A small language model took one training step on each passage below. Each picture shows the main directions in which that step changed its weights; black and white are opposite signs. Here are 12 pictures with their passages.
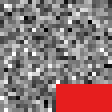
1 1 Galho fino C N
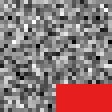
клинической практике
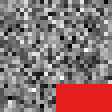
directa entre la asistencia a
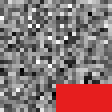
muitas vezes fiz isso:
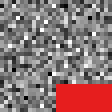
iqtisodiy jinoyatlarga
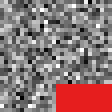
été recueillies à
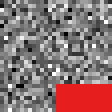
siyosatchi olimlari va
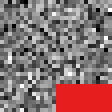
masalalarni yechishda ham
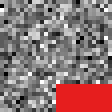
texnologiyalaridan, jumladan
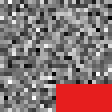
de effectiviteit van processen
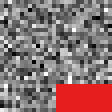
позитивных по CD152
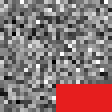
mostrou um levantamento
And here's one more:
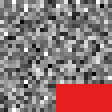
metodika ilmida metodist
